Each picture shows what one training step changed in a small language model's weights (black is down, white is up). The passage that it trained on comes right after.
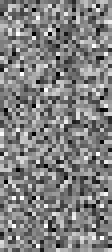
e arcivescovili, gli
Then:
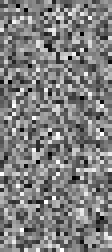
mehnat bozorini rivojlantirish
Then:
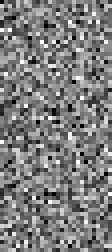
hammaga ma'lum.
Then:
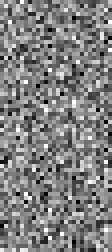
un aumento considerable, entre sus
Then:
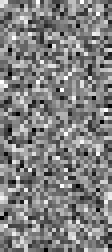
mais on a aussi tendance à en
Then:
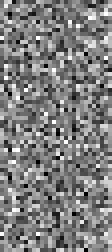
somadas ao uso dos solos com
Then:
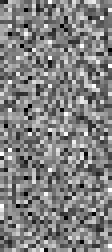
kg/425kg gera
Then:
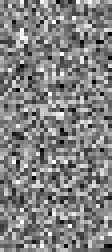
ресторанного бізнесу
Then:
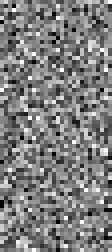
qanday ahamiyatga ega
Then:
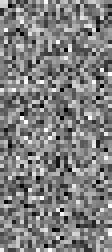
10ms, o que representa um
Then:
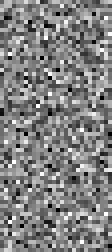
kantor pos, dan tukang pos.
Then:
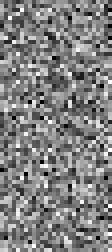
convierta en un facilitador
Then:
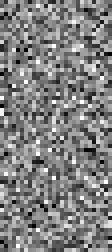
ten eenenmale onjuist dat
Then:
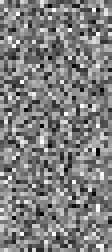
в научных школах
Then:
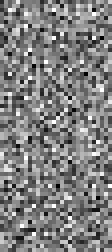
dem Gebiet der Medizin ist
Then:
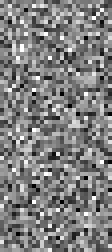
las vías respiratorias
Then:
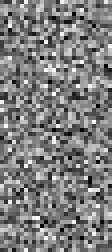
tashlanadi. Sochning
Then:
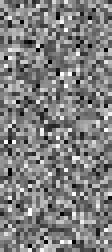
positionne dans ce que Allali
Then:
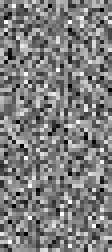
menunjukkan bahwa Allah
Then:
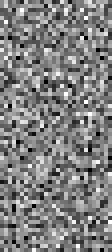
B. & Revilla, C.
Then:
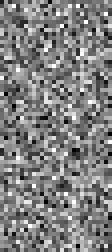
quality of education, pedagogical
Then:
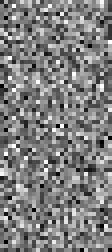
a las crisis, aparte de
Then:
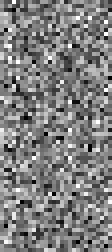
- **Gestione degli
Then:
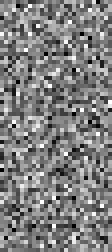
Li F. The digital transformation of
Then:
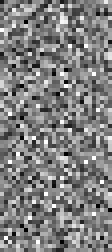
juga merancang desain
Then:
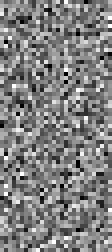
arasında GSYH içinde
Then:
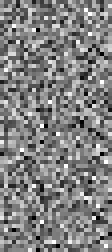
"Older adults",
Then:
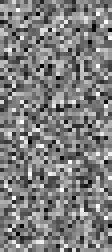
Изучение иммунологических
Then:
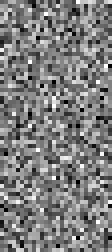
tugatiladi va xona
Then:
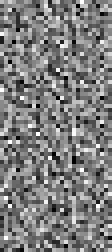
estádio e o mercado.
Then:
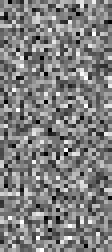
роли субъекта в процессе
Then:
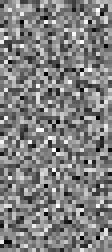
va hurmatni o‘rganadi.
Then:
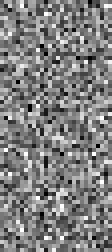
& Утегенов, Ю.
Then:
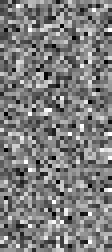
соф маҳсулдорлигига
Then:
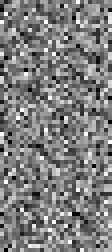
aspect pour atteindre une
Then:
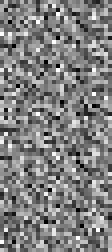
beruvchi test metodidir.
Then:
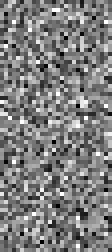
оценивался по балльной
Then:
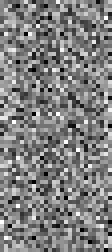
des compétences transversales est de
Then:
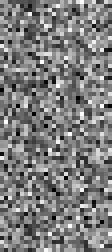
ошириши белгиланган.
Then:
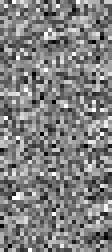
muhitda bilim olish
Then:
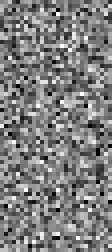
yer aldığı formdur.
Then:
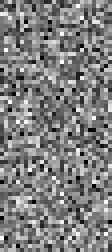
va kun davomidagi ruhiyati uchun
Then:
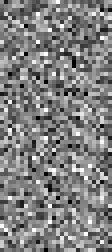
alcanzar hasta los 2
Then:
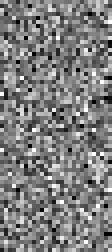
exografik xususiyatlarga
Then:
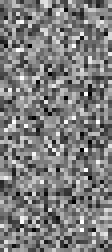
– t.f.n., O'zbekiston
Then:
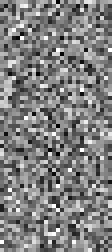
Posterior a esto el padre
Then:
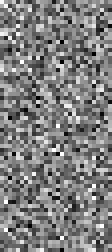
prisión preventiva no durará más
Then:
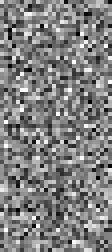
pas douze heures à compter
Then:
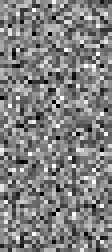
elektrolitik usulda
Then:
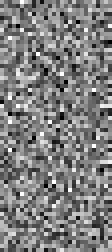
biologice, conferențiar
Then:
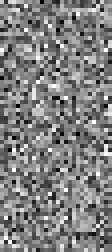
de travail dont les missions
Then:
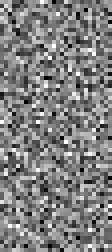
localizan más dispersos en el
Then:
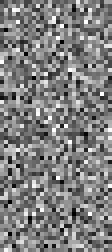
decisões com o alcance desta
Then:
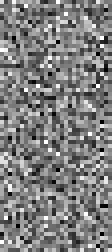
travailleuses de nuit
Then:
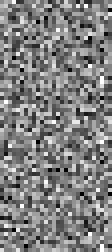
programas y servicios
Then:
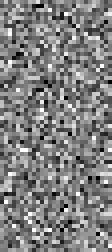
linguísticas específicas.
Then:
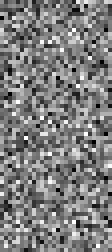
акредитований член
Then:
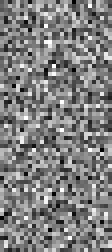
characterized by a high
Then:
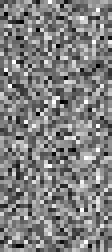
für verschiedene Aspekte
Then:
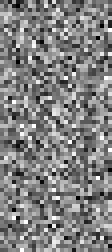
предстоит помочь
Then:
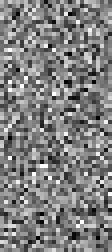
; // Ustawiamy
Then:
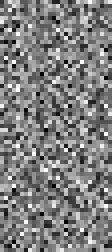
тюркский мир,
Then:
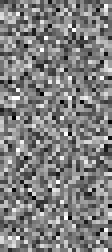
tizimi tarkibidagi "Xizmat
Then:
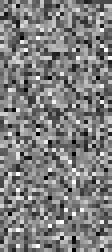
usuários de um hospital
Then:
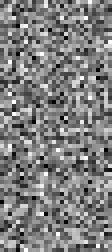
Ластовський В.
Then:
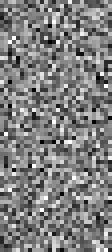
dati rilevati, insieme
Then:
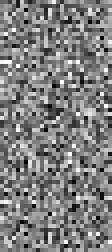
social y cultural en el cual
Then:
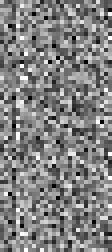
descritiva, constituída de uma
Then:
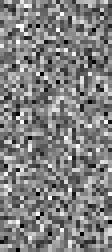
capital externo. A segunda
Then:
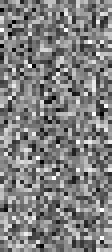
provoca una conexión
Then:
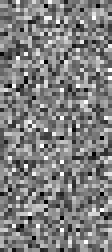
The process of death and dying:
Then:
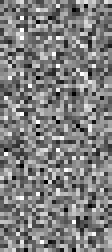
чет тилини умумий
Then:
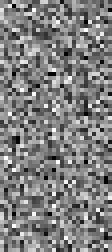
Ikkinchi sabab sifatida
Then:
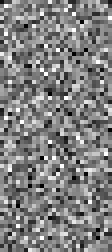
speak daggers to her,
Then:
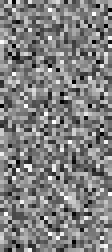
sama ada bekerja makan
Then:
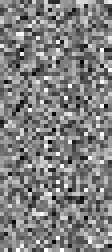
кўрсаткич фақат
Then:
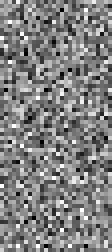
aniqlash, kompyuter
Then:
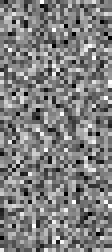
Educação Sexual OR Sex
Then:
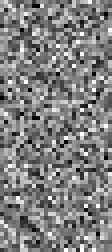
O'zbekiston Respublikasining
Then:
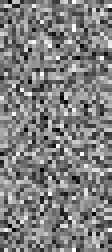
asoslashdan iborat [3, 4].
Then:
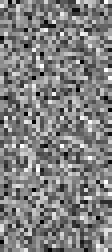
local, como la piedra
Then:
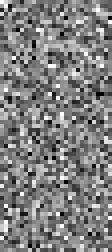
das informações coletadas nas
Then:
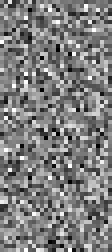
taffakurining eng yuksak
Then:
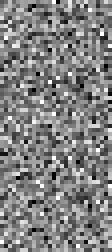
INGLIZ TILI —
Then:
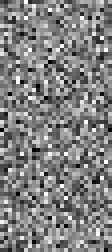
schrijven van kwijtingen
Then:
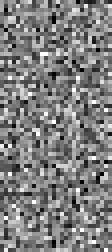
metodlardan foydalanish.
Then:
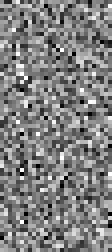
та сортів: *Phlox
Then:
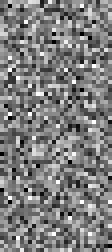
fraksi MTC tidak
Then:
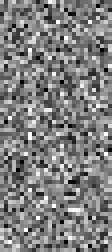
ikkalasi eng uzviy
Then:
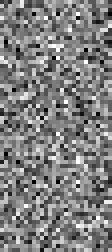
larutan konsentrasi dengan
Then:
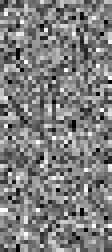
інструментом підвищення
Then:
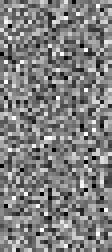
1978-yilda yaratgan.
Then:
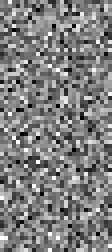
pembaca dalam menganalisis
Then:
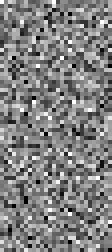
de las razones que nos
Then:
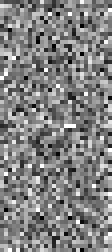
Indiquer si des modifications ont
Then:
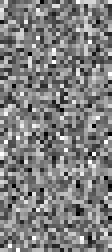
примерно на том же
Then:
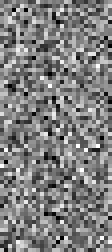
dez a nível estadual na
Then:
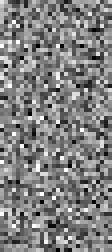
tizimini yanada isloh
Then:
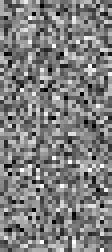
e de forma integral. Na mesma
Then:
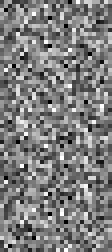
Если в связи с
